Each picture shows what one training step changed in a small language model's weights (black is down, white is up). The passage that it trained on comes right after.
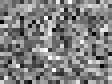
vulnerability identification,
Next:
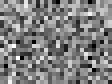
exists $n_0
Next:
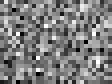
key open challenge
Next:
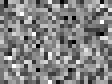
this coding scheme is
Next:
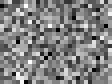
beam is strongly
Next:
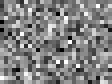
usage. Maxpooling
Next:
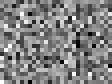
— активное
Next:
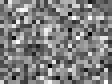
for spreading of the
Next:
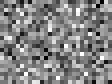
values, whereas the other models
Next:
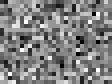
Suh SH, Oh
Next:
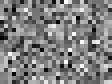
instantaneous comparison
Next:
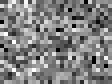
learning} The statistical
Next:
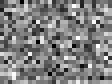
results in near real-time
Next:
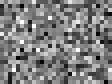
del Ministerio de
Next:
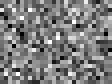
and wine production in a given
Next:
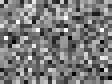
from those that arise for
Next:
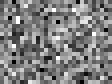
consequently, we cannot
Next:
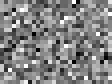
of galaxies, because
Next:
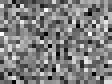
puede ilustrar
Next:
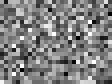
the source of the observed
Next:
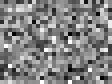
related code. In
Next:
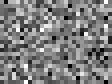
the magnetic field is presented
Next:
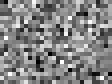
Schule. Wir
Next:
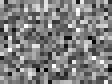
all curriculum elements:
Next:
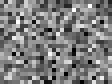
as well as other activities both
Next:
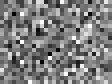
literatur secara
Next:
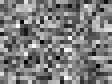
human learning, but their
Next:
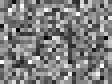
known MIS algorithm,
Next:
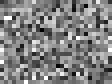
tayyor holatda
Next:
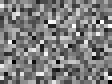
# Vektorlarni
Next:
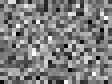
infrastructure objects
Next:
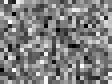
microscope to
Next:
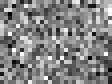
свест, се
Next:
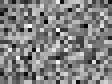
prime minister of
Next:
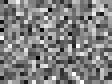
the \textit{E}0
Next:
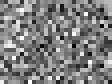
sub-projects within the
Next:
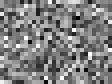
were related to the perceptual
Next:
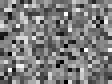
со стороны
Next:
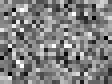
of different switching
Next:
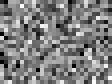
Sharma University of
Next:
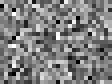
in a few sentences the
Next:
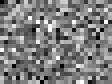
schwa, at least in
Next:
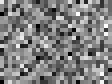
parameter (from left to
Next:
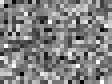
or organs or tissues
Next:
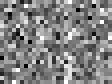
связанных с
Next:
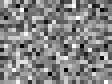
reverse is also true.
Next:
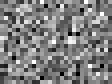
planning to travel in the
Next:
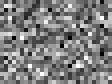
(left or right) or to
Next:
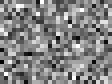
du produit pour la
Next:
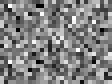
methods, allowing researchers
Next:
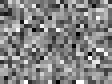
AWGN with power
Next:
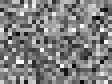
show the layer-resolved
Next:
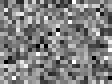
point here because in the
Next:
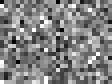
yield* The equation (12)
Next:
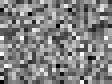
entre la investigadora y la
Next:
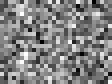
this purpose. We
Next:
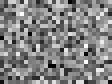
this study, we objectively
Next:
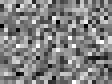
close to the converged
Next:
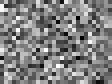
in the HQE. In the
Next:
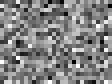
Pazzin, e o
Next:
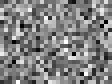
now express $\Gamma$
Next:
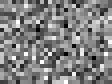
editais e linhas
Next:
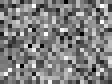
tested strain shows a
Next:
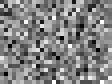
E_\nu \leq
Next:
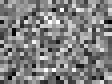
authors declare no
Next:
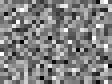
of the participants were
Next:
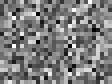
les normes sociales
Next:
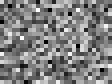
in Anambra State
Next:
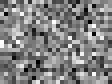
scattering iDM
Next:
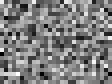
to the Weissenberg effect
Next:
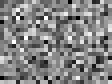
fields, the actions of
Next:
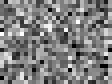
the eigenvalues of the
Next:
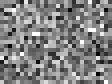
technique improves the
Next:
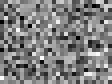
earlier computations with
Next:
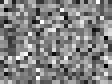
distribution for the direct,
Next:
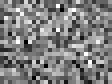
feeling that they would not
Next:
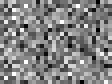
we introduce the
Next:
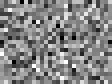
experiments exhibit
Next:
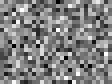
of their incomes.
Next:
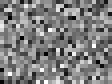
глюкозы при
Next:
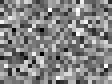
all their financial and
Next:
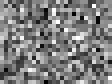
for them to be able to
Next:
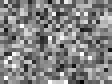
on each) is 10 to
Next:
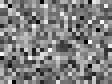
de Sciences Economiques
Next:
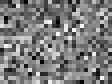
tubular redondo de
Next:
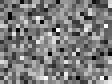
В отличие
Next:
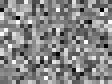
ijodiy faoliyatni
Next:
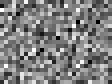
irrespective of
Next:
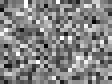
perform five measurement iterations
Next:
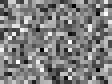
II. MATERIAL
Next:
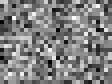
text data that represent user
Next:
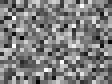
3.2 – Designate
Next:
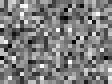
1. Бевз
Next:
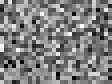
that were set at the beginning
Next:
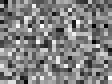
The distance threshold was
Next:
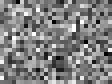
> F C. Total
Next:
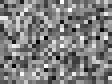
fact that it gives to the
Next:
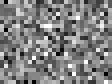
the study is to assess the
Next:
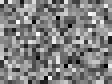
from the work carried out
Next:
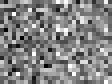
when there is a deep
